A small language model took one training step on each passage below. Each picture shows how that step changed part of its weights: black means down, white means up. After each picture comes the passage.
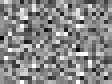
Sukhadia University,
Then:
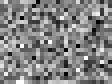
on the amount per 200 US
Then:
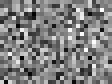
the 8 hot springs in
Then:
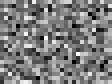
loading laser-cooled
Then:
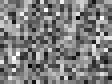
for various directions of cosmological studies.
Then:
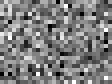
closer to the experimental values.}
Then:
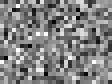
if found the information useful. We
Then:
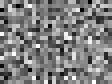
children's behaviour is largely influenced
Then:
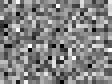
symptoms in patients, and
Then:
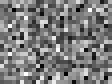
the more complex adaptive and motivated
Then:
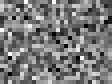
derivative with respect to the time.
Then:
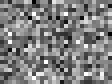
increase in the concentration up to
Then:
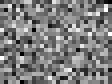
realized by means of both dielectric
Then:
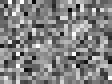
a starting point for formulating the
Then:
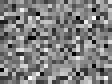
paraparesis in both lower
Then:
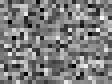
a posteriori (MAP)
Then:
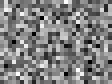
Court of the Human
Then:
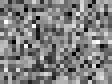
of climate deliberation.
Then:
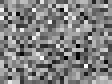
put greater worth on behaviors
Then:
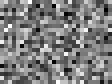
for an arbitrary time dependence of the
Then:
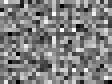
willingness to live in
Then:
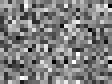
two epochs and within the individual
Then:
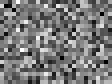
justification. An informed
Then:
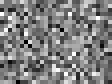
spiraling coordinate system; how
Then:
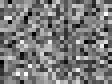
derived from the figure (a)
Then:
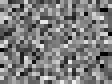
can obtain the basic reproduction number
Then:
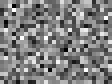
be reached. Inter-rater
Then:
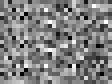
itself it may not provide a successful
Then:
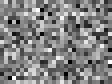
k-median clustering technique.
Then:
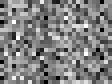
Computer Graphics 15}, 6
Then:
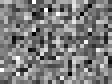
and arranged for processing through human
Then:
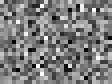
a violation of symmetry, and
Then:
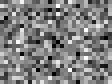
exchange effects accurately, particularly for negative
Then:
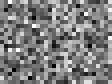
escaping the detector, and
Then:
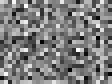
PD- and two PI
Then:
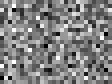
the unequal treatment and limited
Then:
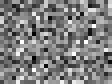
technique to monitor and increase the efficiency
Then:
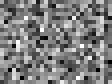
game distinctive, and which continue
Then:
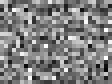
deuterium moderator
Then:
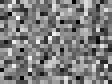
information. - ❖
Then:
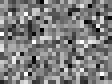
and socio-political
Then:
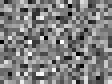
be later obstructed by the
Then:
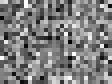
is detected by the stationary detector in
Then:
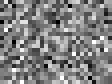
in 2023 because the public release of
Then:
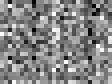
arbitrators, negotiators,
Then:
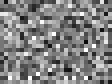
Zero-touch management of
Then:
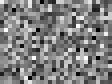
on independent ferroelectric or magnetic
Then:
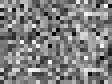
an increase in the maximum angular degree
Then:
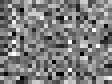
produces an output mixed state when
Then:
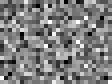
section of the DBR laser was
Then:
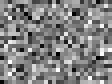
compare the response quality between traditional
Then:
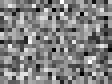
provided historic field data.
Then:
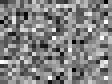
coherent control experiments pulse shaping techniques
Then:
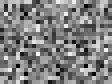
carried out to estimate the kinetic behavior
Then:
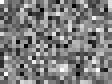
age effect (RAE) is
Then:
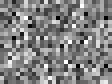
a load is being handled outside
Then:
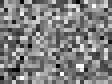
$\s=\pm1$ correspond
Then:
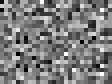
field today. We bring attention to
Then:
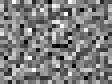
need to be identified and characterised
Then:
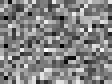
time), we first make the transition
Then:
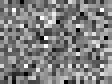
applications. Many actuator
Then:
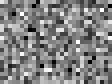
of the inhabitants of
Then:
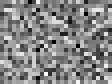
FAMILY Counting
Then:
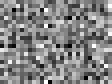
en accord avec le point
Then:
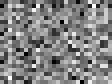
{Xue}, \citenamefont
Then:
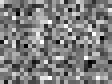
the research results obtained from the analysis
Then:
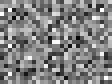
key physiological functions within
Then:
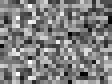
are simply older. Additionally,
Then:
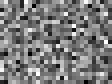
can be estimated using path analysis.
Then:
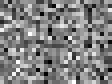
which the dominant degrees of freedom are
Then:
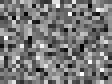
controlled way (such as external
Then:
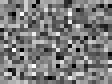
of Teacher Digital
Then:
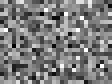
by Moodle systems and
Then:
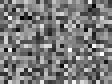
compared to the control plants. The
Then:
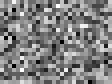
magnetic field plays the role of
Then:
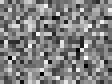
this study are available from the corresponding
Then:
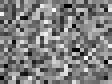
analyze \ours in three different application
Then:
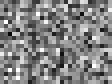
drop in the applied load, the
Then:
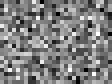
Glover, J.,
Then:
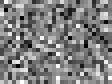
prove the lemma for
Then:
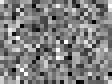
cumulative of power consumed by different
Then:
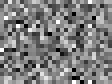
\caption{Ablation study
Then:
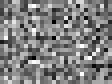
more complex or semantic clones
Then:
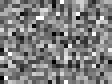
for mergers with a smaller
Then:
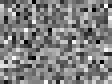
used to calculate metallicities
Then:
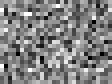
total cross-section of wax per
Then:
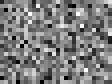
it appropriate to keep energy of the
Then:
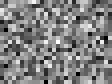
each tile size on the three
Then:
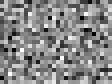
5 Seismic zone II,
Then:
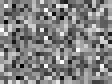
} \end{equation}% where
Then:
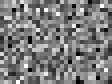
a number of conditions. Among
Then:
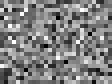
of $\tau$. We are currently
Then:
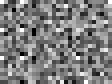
lattice by using the exact diagonalization
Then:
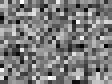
Many-body interactions can be
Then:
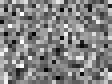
shown in the top panel of
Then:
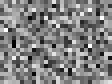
by Gianguzzi et
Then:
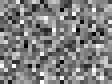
band widths in halide
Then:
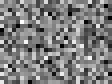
and JNK-1,
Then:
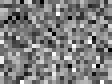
feature that consists of a directional
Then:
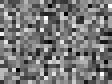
table. ## IV.
